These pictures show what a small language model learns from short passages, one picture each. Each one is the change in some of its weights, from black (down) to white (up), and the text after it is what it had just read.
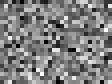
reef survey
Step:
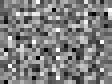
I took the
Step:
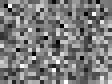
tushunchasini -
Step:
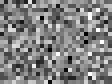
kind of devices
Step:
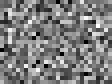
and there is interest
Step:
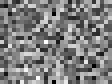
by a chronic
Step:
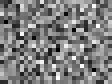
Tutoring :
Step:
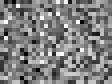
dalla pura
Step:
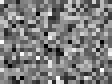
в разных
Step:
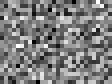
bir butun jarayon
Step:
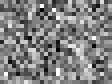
tarafından Memi
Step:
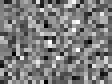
liberal democracy
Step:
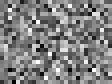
to Workflow
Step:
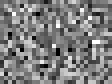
interno em um
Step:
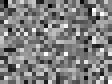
va koʻp
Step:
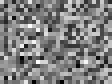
of the confidence
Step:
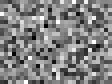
Notable activity
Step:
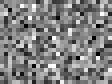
ve ötekilik
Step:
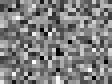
об управлении
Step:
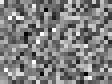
– шарами
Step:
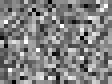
a visão
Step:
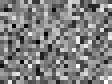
Received Oct
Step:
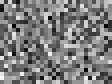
organization. The organization
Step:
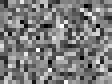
maktablarida ham
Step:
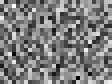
solution. The reaction
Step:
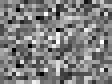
that she teaching these
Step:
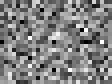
have been investigated
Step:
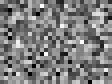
tanto que el proceso
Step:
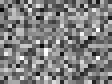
Social Change*.
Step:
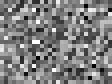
classroom pedagogy.
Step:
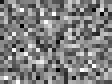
at ASSW
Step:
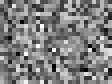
as high costs
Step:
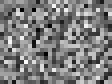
Sharing data
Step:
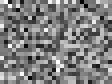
from investors.
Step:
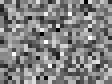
the defense
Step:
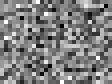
which was sent by
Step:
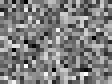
on circular economy
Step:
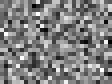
steel as previously
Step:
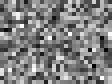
their food can be
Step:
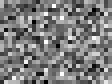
archive covering
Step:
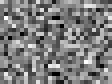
que viemos
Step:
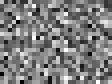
common in women than
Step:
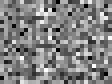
format 3D
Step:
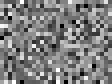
et d'une
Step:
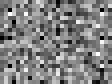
incluidos en la
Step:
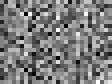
imkoniyati borligini
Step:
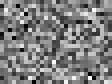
resolution must be
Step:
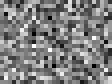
and extracted 12
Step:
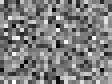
вопрос развития
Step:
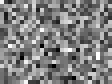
in industries and
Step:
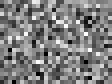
In quarters
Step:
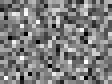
a partir da
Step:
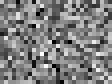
людей также
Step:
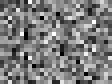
quantitative targets
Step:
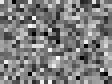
of studies stressed
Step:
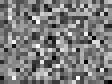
tooth. There
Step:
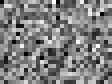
va gapirish
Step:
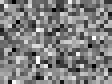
sample using 55
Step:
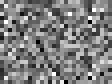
medio ambiente
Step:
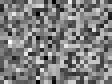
Journal of Analysis and
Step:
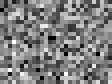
dans la vie
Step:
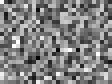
in primary education.
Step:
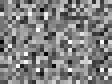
been prepared according to
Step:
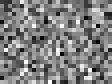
pública, sendo
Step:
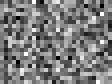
and g is the
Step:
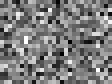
participants were given a
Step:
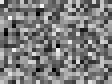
// Новое
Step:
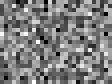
context, examine
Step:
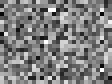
project based learning.
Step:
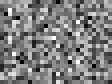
espoliar o
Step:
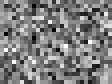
belonged to
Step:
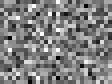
2 Кекириш
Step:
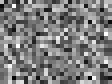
ecosystem's overall
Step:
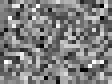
provide generic
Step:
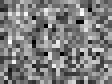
melhorar a
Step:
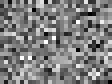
Thusis bogen
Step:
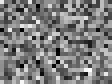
of similar practices
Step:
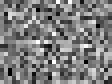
and changing
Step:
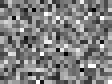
random weights
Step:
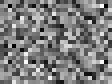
are obliged to
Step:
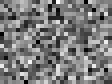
masukkan pada
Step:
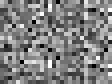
1 Cite this
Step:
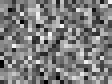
Ona tili
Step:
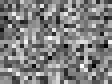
play a crucial role
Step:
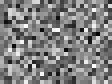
the highest⁷ and
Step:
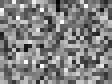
the fibers in
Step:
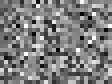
seeds to
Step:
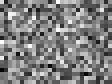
andares de
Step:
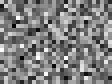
developing countries.
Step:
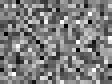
We performed mutational
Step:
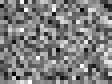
learning media within the
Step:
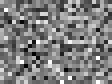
which will last for
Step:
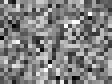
pour permettre
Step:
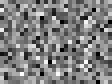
Deficiency in
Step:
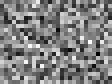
the institution in terms
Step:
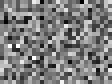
the research was conducted
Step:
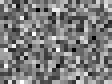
management. A framework
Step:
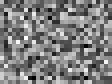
and climate change.
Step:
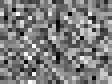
cations of
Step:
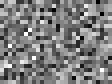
devices was
